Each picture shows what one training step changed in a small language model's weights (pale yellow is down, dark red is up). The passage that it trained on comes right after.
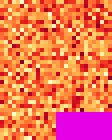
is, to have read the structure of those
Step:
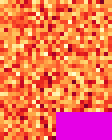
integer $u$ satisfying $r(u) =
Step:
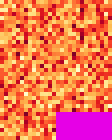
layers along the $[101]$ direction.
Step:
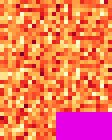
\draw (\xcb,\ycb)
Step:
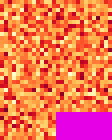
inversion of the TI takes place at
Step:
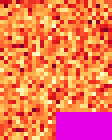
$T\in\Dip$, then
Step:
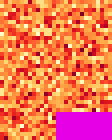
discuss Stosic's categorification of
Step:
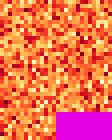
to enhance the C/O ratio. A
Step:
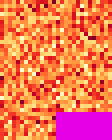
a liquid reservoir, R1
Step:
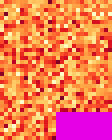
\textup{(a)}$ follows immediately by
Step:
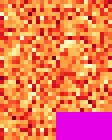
uniqueness criterion for locally
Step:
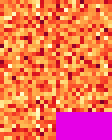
easy to see that $(1/Y, t
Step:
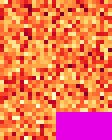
anomalous magnetic moment of the electron in the
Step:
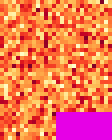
type, both the daily-traffic
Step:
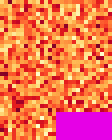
such that $\Phi_I = I$ in a
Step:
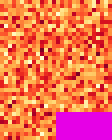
experiment, except that all the flows have
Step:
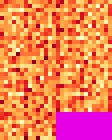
or reallocate resources. This would allow
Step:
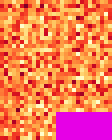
cooling flow of galaxy clusters.
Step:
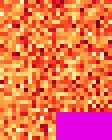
hit by $a \cup b$ than by
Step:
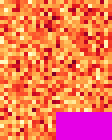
the business function through software
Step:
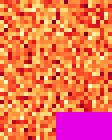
the simple analytic example on a simple network that:
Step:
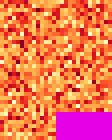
data without protection exposes the
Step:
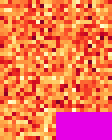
$f$, the frequency variables are transformed into
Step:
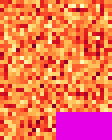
statistical, the second is the experimental systematic
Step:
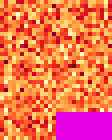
the unusualness of a population of
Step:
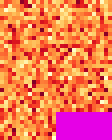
vertex $v\in \Lambda^0$ and
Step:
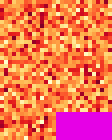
where $Q_{p}$ is the maximum of the
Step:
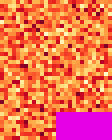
by Lemma \ref{lem_4bis}
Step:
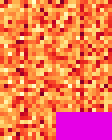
expansions in space and time, so that we
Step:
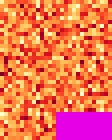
standard basis vector in $\RR^d$,
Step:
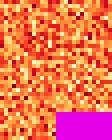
the peak position in tanδ versus
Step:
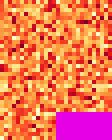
$\mathfrak D\subset Z^*$ is a subset of
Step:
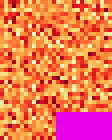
given $\mathbf C \subseteq \mathbf A,
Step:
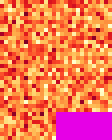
\xi \; \mbox{is an edge point}
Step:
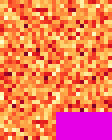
not holomorphic. In fact, for very low
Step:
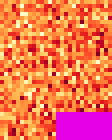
of the form $P(z,\bar
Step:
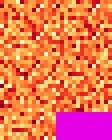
LS & LAD & Huber &
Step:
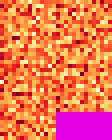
perform better. This suggests that the A+B
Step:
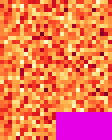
pronounced plateau in
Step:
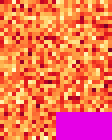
map $p$ is, indeed, the orbit
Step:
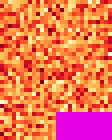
only if the \textit{AT} becomes its
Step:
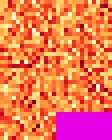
be geodesically convex, and the analysis in
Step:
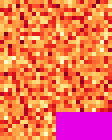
{\cal B}_{\cal E'} & \longrightarrow
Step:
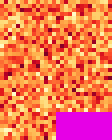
Note II from Darboux'
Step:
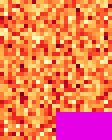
\begin{thm}\label{trace} Let
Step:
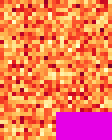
not semi-inner, but is
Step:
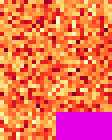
(1), we obtain \begin{eqnarray*}
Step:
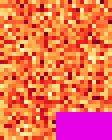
zero as $z_j$, we obtain
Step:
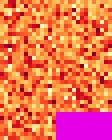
an Initial Difference 0.5.} The
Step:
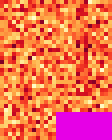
both methods use the same chart, describing
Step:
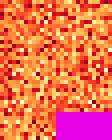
the likelihood of $n$
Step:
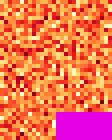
over (18) for injective forward matrices
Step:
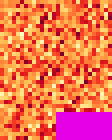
$\mu>\mu'\ge0$ all the dimensions
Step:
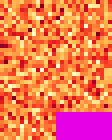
local ring $\O_{X,a}$ must
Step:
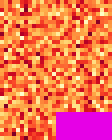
ion interactions at about the same collision energy per
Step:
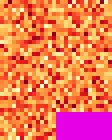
flattop which lasted typically
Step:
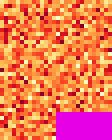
The number of available reference stars is usually small.
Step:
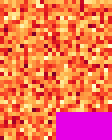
surface states on the surface of highly bulk
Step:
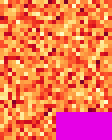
with $h\in H$, defines an irreducible
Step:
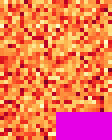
timescale for the Io event is 404
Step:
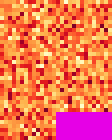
essential feature of the $AdS_5\times
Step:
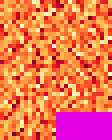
investigate role of dark energy in the
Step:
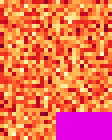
= 0$ with residue \[
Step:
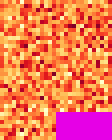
computations by exploiting the modular structure of
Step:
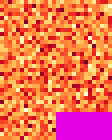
of phylogenetic invariants for a
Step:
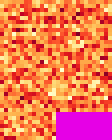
claim will be vindicated if we can prove
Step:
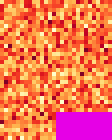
conditions that guarantee the baryon number
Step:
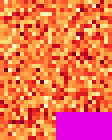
band top caused by the spin orbit coupling,
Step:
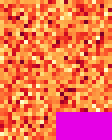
polynomial of the lift of the Frobenius
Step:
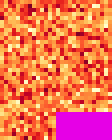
the same representational substrate, rather than as
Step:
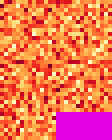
data. To cope with the practical scenario
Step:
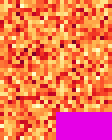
Physics, Stockholm University,
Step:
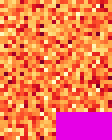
\colhead{} & \colhead{} &
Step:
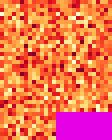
\ref{uw}) by incorporating
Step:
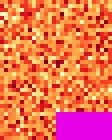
attempt this problem in a slightly different
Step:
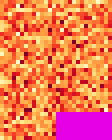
Line Galaxies (ELG). Finally at
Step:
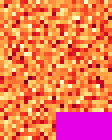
number of solutions of a polynomial equation (in one
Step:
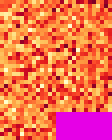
image from 7226 days after the
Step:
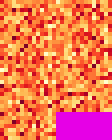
standardised by the estimated variance.
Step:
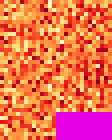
For clarity, the table
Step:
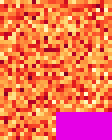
This model is calibrated on the evolutionary
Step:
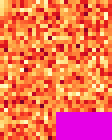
the set $ T $ is compact metric space relative some
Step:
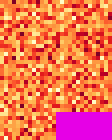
polygon. In the end we have only two
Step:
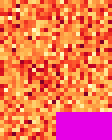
a significant trend in the sense that in the low
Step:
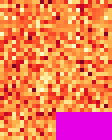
and complex software projects, this method
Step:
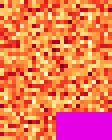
displayed by KIC 1255.
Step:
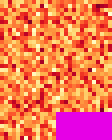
corresponds to stalling at a nonoptimal
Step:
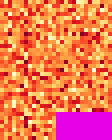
cylinder. The transport of this angular
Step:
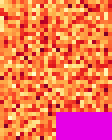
site is given by \begin{equation}
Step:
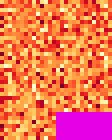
$0$ according to whether $l=m$
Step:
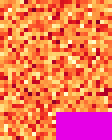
false matches is high enough to
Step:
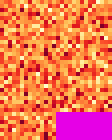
IEEE International Workshop on
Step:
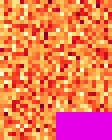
showed that the existence of *just one*
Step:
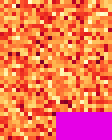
plotted against deviations from the mean
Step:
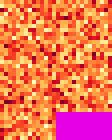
came after John Wilson
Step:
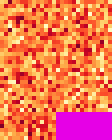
which is indeed the case. Experimental
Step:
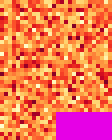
a natural-language request to
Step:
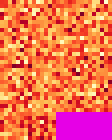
NLS equation. As expected, the
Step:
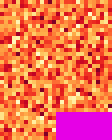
inside the integrand. In the following we will
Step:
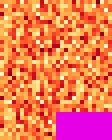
easy to verify. \end{proof}
